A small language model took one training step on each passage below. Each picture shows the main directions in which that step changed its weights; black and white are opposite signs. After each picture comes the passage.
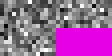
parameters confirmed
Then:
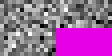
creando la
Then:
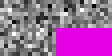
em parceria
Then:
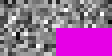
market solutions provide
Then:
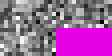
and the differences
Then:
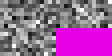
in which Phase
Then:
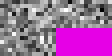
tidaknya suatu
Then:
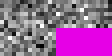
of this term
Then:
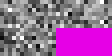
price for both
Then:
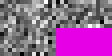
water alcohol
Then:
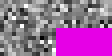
method. The
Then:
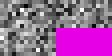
University, 508
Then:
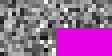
study. The
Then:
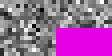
qual esta da
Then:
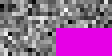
la medicina
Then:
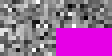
na área
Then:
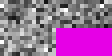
disabled participants
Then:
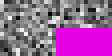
employed in this
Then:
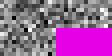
that students who
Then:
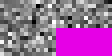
- Rich in
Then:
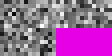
trajectory of
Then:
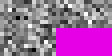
react to concept
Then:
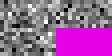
curves of
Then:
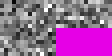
of crops
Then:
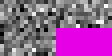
consider the merit
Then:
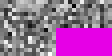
are categorised
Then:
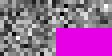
tests had a
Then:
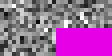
closest solution
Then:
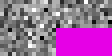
activities by building
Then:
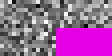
reside em
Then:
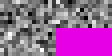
Type of
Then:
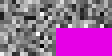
de saúde
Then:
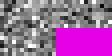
education is an
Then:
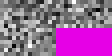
in the market.
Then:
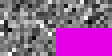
of total operating
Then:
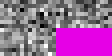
found that lower
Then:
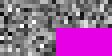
units were used
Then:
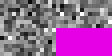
years, only 1
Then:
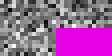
do paciente
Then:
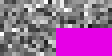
power, compression
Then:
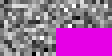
mão. As
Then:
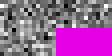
33% students
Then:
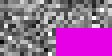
in international
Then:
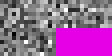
influence. No
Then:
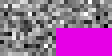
to improve the
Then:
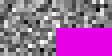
the development of
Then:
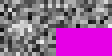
Call for
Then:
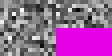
level. Left
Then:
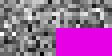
a low or
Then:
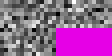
in the United
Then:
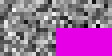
the voltage
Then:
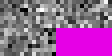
get our result
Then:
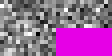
van het werk
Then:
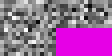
is acceptable
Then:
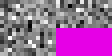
como essa
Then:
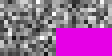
used for the other
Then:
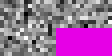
a changé
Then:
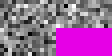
world on logistics
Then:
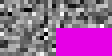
via large
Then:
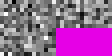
suggesting a role
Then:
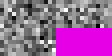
media. The
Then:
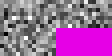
and Table 3.
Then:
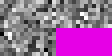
the so far
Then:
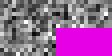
students and the world
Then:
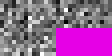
ва "ўз
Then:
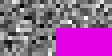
*The Indian
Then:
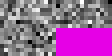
studies indicate that
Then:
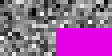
Basing on the
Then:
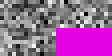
that Obi
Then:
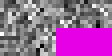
з цього
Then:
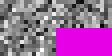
the biomass
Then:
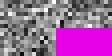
indicate that
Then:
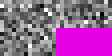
nueve los
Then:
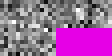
climat de
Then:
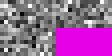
shows significant ($p
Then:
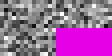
representation and
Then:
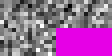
of ensuring
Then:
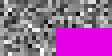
compounds is
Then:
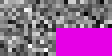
über ihre
